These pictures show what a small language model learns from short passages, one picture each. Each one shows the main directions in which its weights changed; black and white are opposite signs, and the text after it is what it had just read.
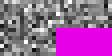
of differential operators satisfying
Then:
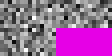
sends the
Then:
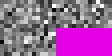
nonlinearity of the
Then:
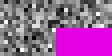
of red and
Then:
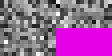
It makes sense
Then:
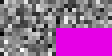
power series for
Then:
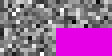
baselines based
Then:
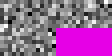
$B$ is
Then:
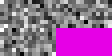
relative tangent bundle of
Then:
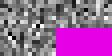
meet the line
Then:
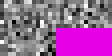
the upper sums
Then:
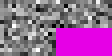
not in the image
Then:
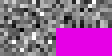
there exists a
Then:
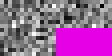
we fixed arbitrary weights
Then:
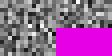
this subject
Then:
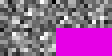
COM by
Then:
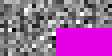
of the following two
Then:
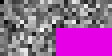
Another way
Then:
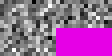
in the smoothing
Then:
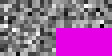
$k \in
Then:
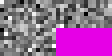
$ intersecting
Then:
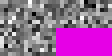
an isometric representation
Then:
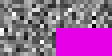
have studied an
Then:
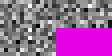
to the colour
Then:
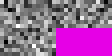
experimental and
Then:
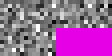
operation is to
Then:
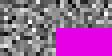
every $v
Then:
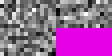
0$ sur
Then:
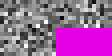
this case, the
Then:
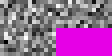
a useful relation between
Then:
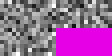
following construction shows that
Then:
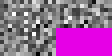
all indices are
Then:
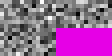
total number pairs of
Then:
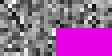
decreasing in
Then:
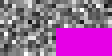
for all our
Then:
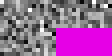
trivial (lemme
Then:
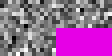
proof of Lemma
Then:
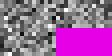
\cdots &
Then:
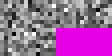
is not a parabolic
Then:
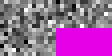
of $I$
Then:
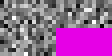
Consider the matrix
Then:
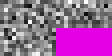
some operators will appear
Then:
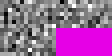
the owner
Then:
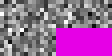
is then proved.
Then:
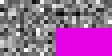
literature pointers on
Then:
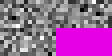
now argue
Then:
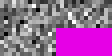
XFEM can
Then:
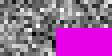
section we will prove
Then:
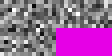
locally solvable
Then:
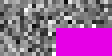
of the unit
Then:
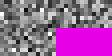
power of the
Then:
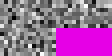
it has been
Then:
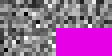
weak maps are the
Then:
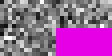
deterministic mass
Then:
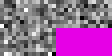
only if so is
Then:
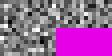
$t$ is
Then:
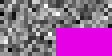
able to design
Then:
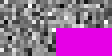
ingredient is
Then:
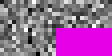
primes smaller
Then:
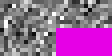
\tn B
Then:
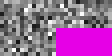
of the present
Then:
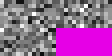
Selecting the
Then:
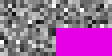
denotes the characteristic polynomial
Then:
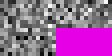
p \leq
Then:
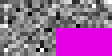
$C$ with
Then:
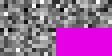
general than the conditions
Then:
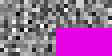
approximate the first
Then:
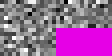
\eta$. Then
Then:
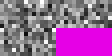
real orthogonal group.
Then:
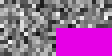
spectrum of the finite
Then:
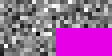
& \quad
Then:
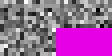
how the mean change
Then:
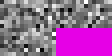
fields, were considered
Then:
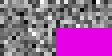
rational series and is
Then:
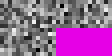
For a given
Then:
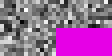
and only if for
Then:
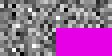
does not introduce all
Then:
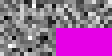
state vector. Note
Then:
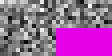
rotations in the
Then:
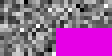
first $n$
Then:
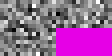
Sequence with
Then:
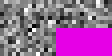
of the state in
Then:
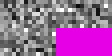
follow, it is
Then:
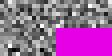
Similarly, the
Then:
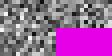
linear regression
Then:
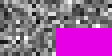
However, since the
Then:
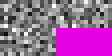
$q \in
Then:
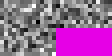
This sum measures the
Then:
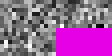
have $\mu
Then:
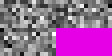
planar tree
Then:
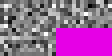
$f$ is
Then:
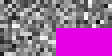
respectively. To this
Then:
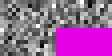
test is used to
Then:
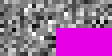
of a basic
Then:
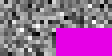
and involves
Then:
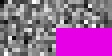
the BFG
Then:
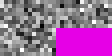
Note that if \(
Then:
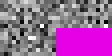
us consider the
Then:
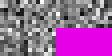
existence of the asymptotic
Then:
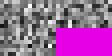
of $\adj
